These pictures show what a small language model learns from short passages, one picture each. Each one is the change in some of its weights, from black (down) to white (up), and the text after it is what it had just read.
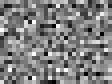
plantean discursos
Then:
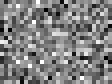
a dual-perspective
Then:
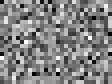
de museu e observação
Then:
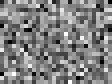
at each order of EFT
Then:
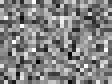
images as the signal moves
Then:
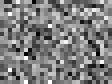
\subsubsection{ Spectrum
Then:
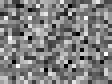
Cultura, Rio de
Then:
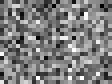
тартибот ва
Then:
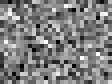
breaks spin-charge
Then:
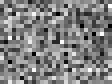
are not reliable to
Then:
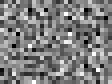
+ \overline F \, \overline
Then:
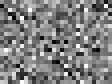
as-recorded traces
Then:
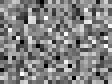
parameters (such as neutrino
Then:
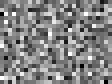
paper that the dynamic polarization of
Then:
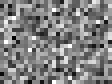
hot spots on the
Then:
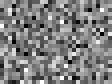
Albatta, shu
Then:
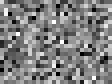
does not frequently invoke
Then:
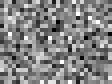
at the outer radius of
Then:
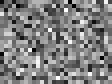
of eigenvectors are transformed
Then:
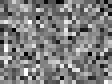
wind. We might
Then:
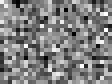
of heavy elements in
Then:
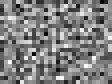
considered a correct word, this
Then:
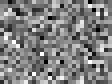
seems much lower ($\rm
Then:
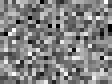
$\alpha=\beta$ line.
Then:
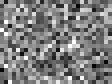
due to the unknown
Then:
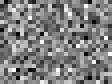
2. Соглашение
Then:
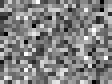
results will follow, together
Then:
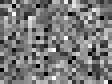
paper I have sought to
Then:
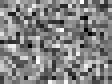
permanecer ou sair
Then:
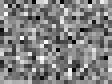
qisqa, aniq
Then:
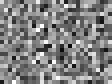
solution is practically obtained by
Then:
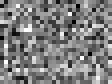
components. In general, our approach
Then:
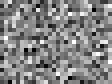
explicitly for the cases of
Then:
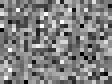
irradiating laser
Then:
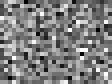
be a strong evidence of
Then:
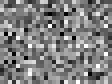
Faculté des Sciences
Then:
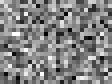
is expended specifically
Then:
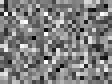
condensación de la
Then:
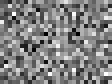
в ГЛРЛ и
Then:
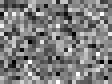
y científica.
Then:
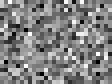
y afrontamiento del
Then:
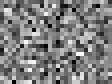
pessoais importantes e
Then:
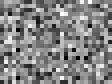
in a terminal, the number
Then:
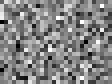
un domeniu de
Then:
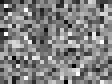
consistency of the theory is
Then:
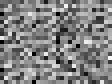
therefore we have not shown them
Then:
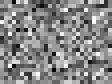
valutazione per
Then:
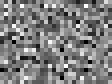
d'EOR. Ce
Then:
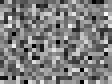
for support of his research.
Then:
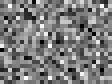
gul terish kabi
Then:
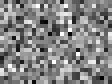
lozim [1,
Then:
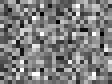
Bunday asarlar
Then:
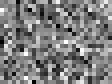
consigo citar
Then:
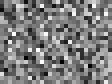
antik davrda davlat
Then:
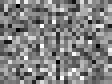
then, according to the
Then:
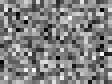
Moreover, to better
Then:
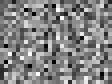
três elementos da
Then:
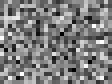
in the author field} }
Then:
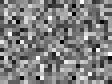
$\theta_j$, respectively,
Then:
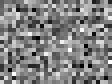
which the velocity of the particle is
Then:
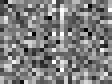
ularning etnik
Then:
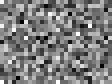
terbesar adalah
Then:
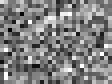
initial TN state could be,
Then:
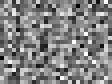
opposite direction the weight
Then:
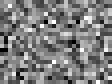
korte follow-up
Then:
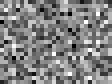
turn give as output some
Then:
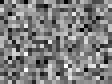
influence of agroecological
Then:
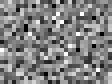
en medir los impactos
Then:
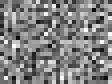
equality follows from the model
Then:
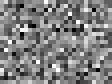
как предание
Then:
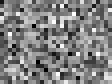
representative times, for the different
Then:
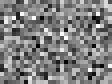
so far, which do not
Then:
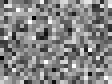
developed automated control
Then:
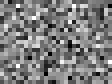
the Maxwell case
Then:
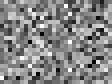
single complex scalar field with a global
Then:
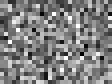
one lump spirals
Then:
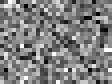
selebgram kerap
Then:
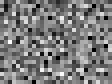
\end{eqnarray} and
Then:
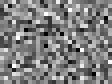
R. Miura,
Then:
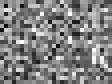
serviço não é considerado
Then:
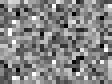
hududiga chiqib
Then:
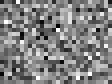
small $\kappa$ and very large
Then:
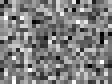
the ECG noise in
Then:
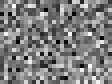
\eeqa The central
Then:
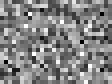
zatem przede
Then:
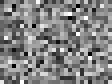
However, we observe that
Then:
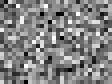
po pererabotke
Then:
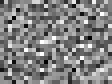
binary classification task,
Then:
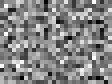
main original results presented in this
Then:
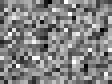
directly relevant research is that
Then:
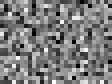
the real \mlr \,
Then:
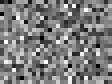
які не зазнали
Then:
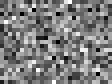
meaning and implications of
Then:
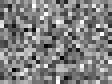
que midiera los
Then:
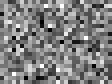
(KUBDE et
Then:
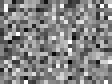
share many of the same features
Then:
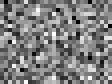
will cause special problems
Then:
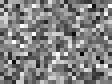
responses between the reference
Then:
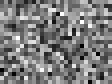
La dermoscopia
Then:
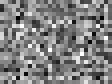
e aos crimes
